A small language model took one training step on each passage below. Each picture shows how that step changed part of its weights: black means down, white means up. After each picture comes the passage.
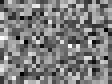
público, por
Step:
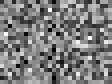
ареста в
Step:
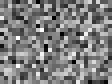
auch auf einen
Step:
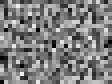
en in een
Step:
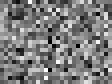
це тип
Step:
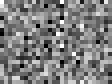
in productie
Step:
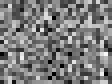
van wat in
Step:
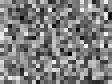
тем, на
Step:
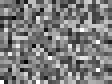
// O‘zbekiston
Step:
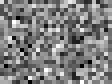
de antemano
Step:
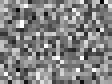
manejo del
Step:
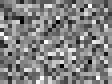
que puedan
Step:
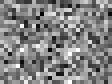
Life –
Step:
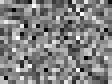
Mensa der
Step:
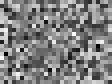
ta'lim va
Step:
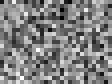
juda tez
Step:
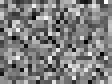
as áreas
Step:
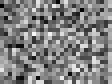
discentes, também
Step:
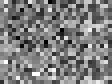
Стан та
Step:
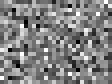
Los RI
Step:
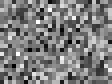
в процесі й
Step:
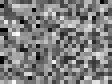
la historia en
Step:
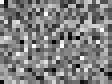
to reveal
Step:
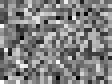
ofertado na
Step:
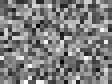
Quanto ao
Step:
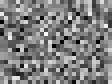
apenas os
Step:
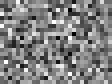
induzir os
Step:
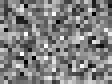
los estudios y
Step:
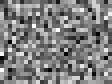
en realidad
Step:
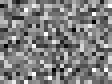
particularidad de
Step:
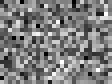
Excepto que
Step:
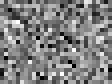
lontano da
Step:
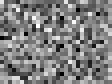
lisans ya
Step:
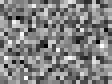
de participantes
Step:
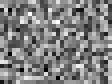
hasil observasi
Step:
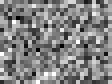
de turismo,
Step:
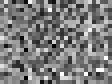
Азии по
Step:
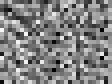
g ga
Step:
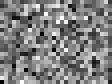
com partes
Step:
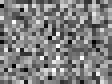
di manovra
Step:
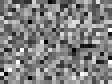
Toko yang
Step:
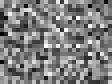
cerne do
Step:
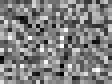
este realiza un
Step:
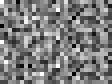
masalah yang
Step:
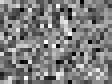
& Paysage
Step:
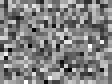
pelo fato de
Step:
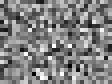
uma nota:
